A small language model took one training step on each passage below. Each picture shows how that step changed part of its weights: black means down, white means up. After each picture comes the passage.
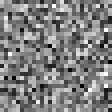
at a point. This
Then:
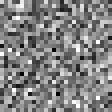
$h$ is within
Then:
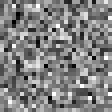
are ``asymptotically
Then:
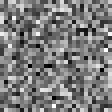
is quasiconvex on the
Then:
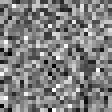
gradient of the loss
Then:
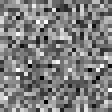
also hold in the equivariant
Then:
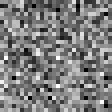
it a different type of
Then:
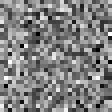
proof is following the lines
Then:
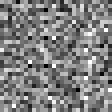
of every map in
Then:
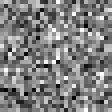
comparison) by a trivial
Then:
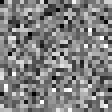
is loxodromic
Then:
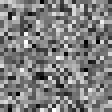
the end of period
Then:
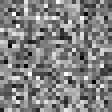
the number of homomorphisms into
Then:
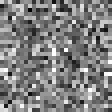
in the projective space
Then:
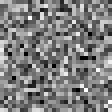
law is $f$,
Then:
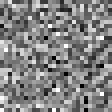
transition functions for the
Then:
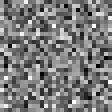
permet alors
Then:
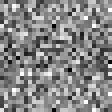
can then apply to
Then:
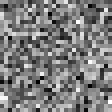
singular values of the
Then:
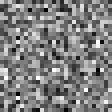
with the help of
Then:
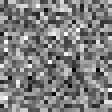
was used in the proof
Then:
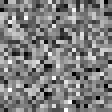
It is relatively easy to
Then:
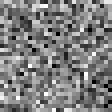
strict symmetry, this condition
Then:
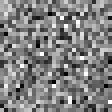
have $$ s\cdot
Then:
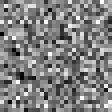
The desired result follows
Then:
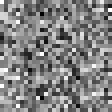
remind the classical
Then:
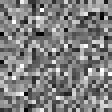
& \text{ in
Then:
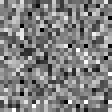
a $1 \times
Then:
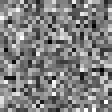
\right) +\beta
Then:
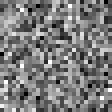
high school
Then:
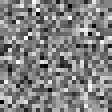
covered twice by
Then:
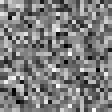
the data than a standard
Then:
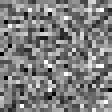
multiplication operators. Note that
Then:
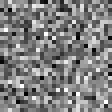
they form a set of
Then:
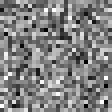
any non-conformal
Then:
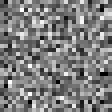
classes}, Nucl.
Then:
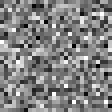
\in Q$ as
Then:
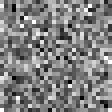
truncated Volterra
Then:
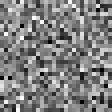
\to \pm
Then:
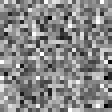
prove the following proposition.
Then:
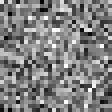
to a classical category of
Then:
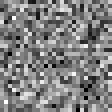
are left with one of
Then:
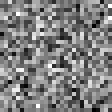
below, we use the
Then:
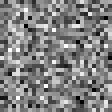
$\mathring N$)
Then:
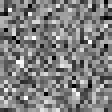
Atsuji if
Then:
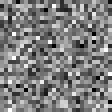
of $\mond$
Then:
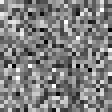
hit the slightly
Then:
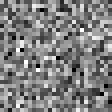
applied to the corresponding
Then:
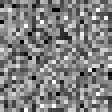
U\cap \partial
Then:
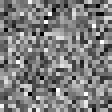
satellites on
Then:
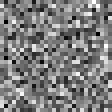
(in case you
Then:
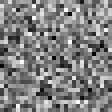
In order to see that
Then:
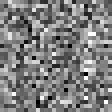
its own right without
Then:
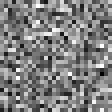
rise to an isomorphism of
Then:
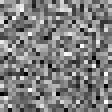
(The maximum principle for
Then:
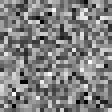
potential benefits
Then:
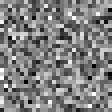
used is defined as
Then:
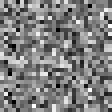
following Berger's extension
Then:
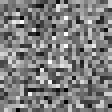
method noise reduction DA
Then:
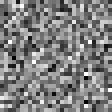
N$. By Assumption
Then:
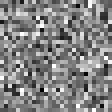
than tangent cones,
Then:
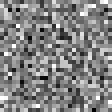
slower than the
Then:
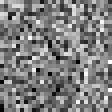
the notions of higher
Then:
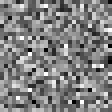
matrix ${\bf B}$.
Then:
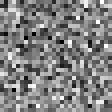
we prove a conjecture by
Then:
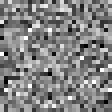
respectively. \noindent
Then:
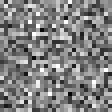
again). This gives us
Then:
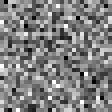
conditions, the property is
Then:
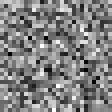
this fact with the diagonal
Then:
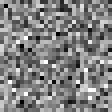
increase in real power generator
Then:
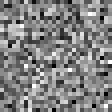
the future. Let us
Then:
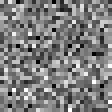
and may change even in
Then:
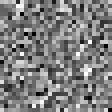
Chain complexity
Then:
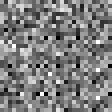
is only defined for
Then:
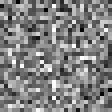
of $k$) that
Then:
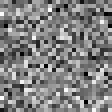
So, except for
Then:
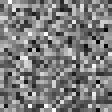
we can find such
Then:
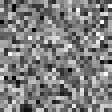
my work. This
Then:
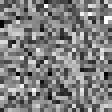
the previously known
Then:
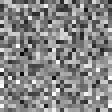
exponent $\alpha$ if
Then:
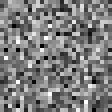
By symmetry, we may
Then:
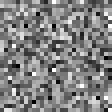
is so large that little
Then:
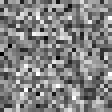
obtained from the same set
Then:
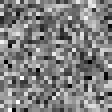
the defining windows
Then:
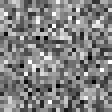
only the slow
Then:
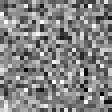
give a list for the
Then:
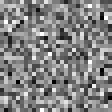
category of finitely present left
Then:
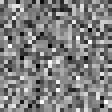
kneading sequence
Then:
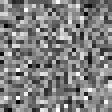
number of different orders in
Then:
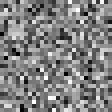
The 7 dimensional formulation was
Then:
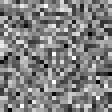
surface we have that
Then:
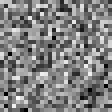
vertical direction to this
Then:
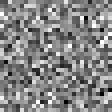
rings, there are two
